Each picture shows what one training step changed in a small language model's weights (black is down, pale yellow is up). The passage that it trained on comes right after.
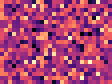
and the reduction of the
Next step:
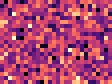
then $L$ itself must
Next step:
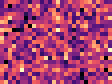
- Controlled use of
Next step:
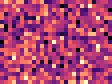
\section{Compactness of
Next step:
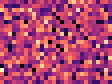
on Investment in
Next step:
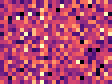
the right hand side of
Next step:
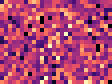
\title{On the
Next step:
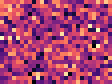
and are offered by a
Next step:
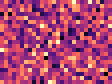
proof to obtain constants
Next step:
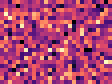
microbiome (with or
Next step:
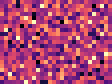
well-posedness. Local
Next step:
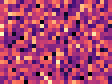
goes to infinity since the
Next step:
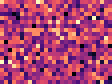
\geq 0$. By lemma
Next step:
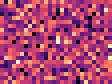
indices $1 \leq
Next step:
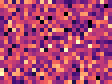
institutions of the cultural
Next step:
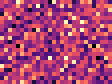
for meeting the needs for
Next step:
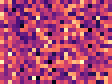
contributions This work was
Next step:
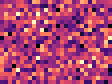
be the fuzzy
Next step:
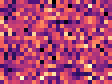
for brevity) is a
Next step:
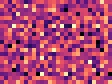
spectrum sharing
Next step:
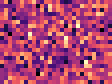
not get equality in this case.
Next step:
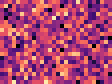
of a 3-manifold of
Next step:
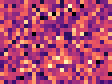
substrate compost
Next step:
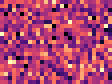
is surjective, and if we
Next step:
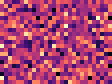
was conducted on
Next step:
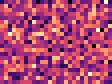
process covariance model
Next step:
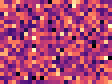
in a signal domain where
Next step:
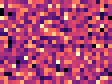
completes the proof.
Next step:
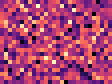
Stokes maps.
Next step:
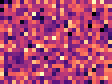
time of this writing a proof
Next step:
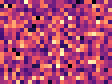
is immediate from the
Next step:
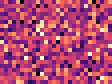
or electric cardboard
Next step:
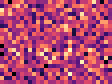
rings of infinite direct
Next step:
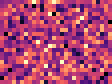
time with her. But the
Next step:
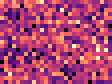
\neq 0$ does not imply
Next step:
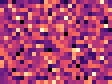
$A^G$ is the
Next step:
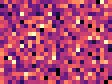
a polynomial paramaterisation whose
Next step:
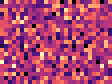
economy. This study's
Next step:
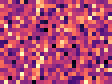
P_N(\la)$, where
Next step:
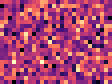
Links Hedstrom,
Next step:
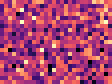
analogously to the proof of
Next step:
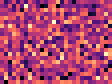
discriminant of codimension
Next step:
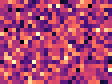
menstrual disorders.
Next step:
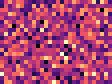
in air conduction
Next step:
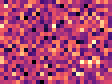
test load because of the most
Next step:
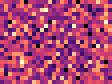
inpainting operation
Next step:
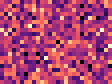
To maximize benefits and
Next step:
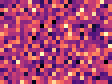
University of East
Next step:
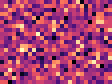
of the solutions of nonlinear equations are
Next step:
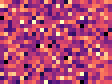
examined in a
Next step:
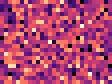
the experimental group alone since
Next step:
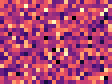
future developments with regard
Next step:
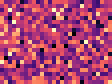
highly qualified,
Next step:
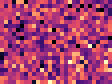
of large OEMs in the
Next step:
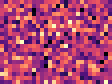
is the least $k$ such
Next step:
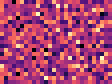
subtracts the convergence in
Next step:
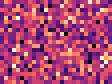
is a way of operating
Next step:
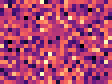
be the function on $M'$
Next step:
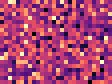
abelian. If $B$
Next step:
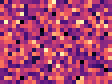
Disorders Of
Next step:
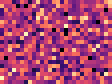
by $\Omega_{m}X$
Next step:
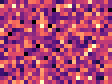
text, certain
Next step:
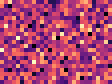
the atrocities of the
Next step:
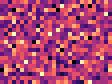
the patient had been
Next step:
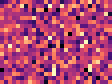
the field measurements within the
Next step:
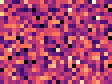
was obtained from all participants included
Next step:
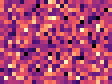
them indecisive during the
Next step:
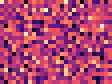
CVS activity.
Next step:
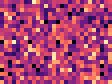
biodiesel yields were
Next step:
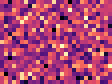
we present our main results; in Theorem
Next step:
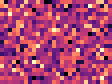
vector represents the force. This
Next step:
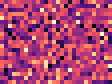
To this end, let $Y$
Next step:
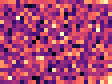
which are determined by the law
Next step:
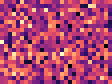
a unique codomain
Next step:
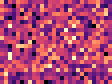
y\rangle_X . $$
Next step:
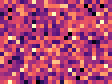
Technology Studies,
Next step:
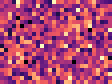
on the control commands
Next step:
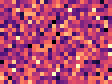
primary interest is in global
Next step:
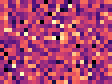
the list \begin{equation*}
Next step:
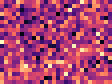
plots with 0.25
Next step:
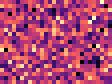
because of functions like the highest
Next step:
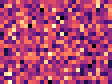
is legitimate in the
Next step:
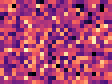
Nutrient Content of
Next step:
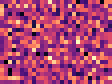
Figure 8. The base
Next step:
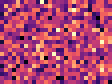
as a mathematical
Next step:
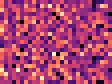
--- fractional parts
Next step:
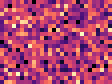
Örtlek and
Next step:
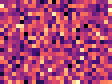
Chen, Jianbo
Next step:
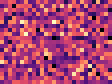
infrastructure, starting
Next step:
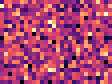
the arguments in Theorem
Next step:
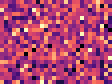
only limited examples are
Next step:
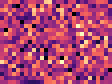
deepen our research and
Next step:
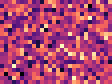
into all the cathode
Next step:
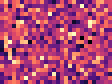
$S_n$. Given
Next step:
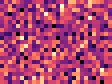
her to comfort during
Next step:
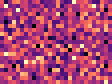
maps that corresponds to the
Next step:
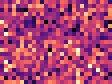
which embed governing equations
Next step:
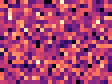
in recent times. These
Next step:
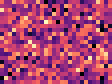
before the psychological
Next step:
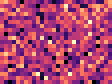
Sci Technol*,
